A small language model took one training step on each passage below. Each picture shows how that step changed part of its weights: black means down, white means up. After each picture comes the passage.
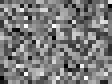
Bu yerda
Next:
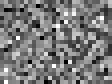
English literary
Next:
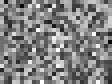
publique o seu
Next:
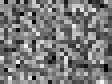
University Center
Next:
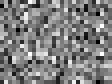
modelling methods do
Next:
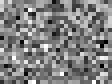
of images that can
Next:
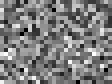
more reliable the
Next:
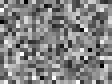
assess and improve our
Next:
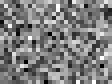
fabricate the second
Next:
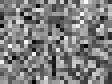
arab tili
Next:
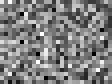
the instruction of
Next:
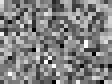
in vitro approach
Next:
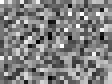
from Nigeria,
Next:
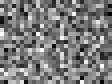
matched to the
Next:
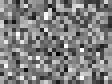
For (ii),
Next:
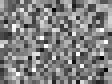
management problems, different
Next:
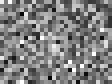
the control and
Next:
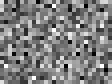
three selected Local
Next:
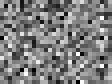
and Technology*,:
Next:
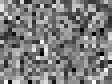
occurs when such
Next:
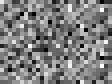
and it was
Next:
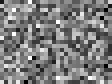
dass agile
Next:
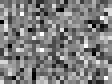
la intención
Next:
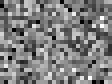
yuk va
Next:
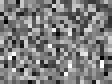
environment around the
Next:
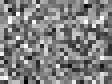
through an empirical
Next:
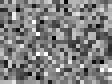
Ecosystem Research,
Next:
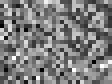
generate new research
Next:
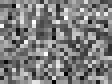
i -th
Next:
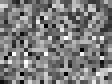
performed which highlights
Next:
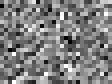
such cases; women
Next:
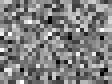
levels and across all
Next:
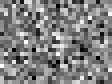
basado en
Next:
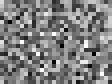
in only five or
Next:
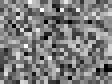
experiência e o
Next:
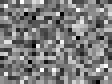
pelvic pain
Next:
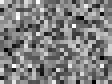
including the widely
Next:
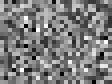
on one's
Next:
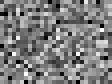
competence: during
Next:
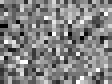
agrifood sector
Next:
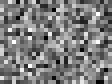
Analyses of
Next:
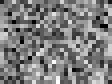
un hecho,
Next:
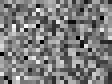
в середньому
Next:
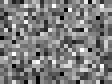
Integrated Management
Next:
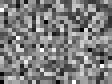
categorize those
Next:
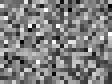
Shu bois
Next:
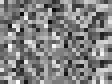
which include an
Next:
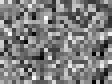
that “the
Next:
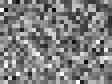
Additional privacy
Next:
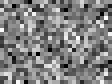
Buildings developed
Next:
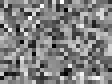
a distinct
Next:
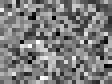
os diversos
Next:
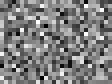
efficient motors
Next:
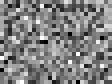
time and cost,
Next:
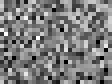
spaces with
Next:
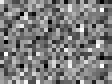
and regulatory
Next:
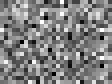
and Recent
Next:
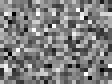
в деятельности
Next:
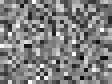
у розгляді
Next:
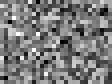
own personal experience,
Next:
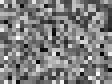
товарах и
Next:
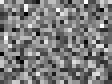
Sa mise en
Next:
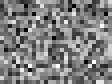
start of
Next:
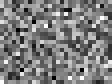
jeden Tag
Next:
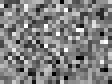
a temática é
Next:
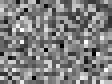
increase in household
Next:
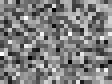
guiding evolution.
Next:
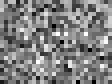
offers several measures
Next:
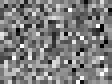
statistics import
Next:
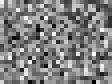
across the three
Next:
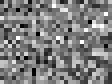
una libertad
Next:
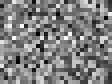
control over financial
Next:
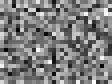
four of the N
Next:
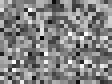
of flows in
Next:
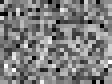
but competence in
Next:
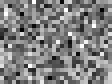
of a particular word
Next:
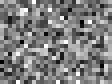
such as 3G
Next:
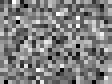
for approximately 1%
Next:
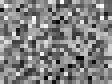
na mobilidade
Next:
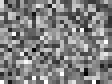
role in this
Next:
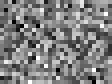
it is demanded
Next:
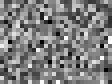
епосу як
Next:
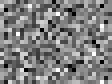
are (i)
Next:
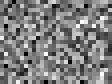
system successfully generated
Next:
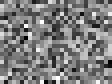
canteiro de
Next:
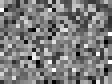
Moreover, since
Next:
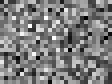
tannins are
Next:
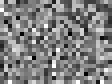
design, availability
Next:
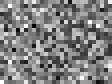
obstante, a
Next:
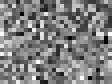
um curso de
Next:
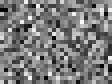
Choose random
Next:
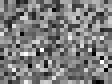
respectively. The error
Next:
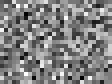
based on word variation
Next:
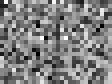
served as treatment
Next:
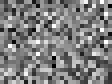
tot taak
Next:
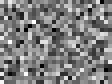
also predict the
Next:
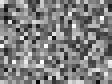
Exploitation in
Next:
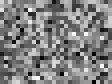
of its unique
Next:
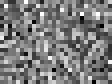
tizimlari orqali real
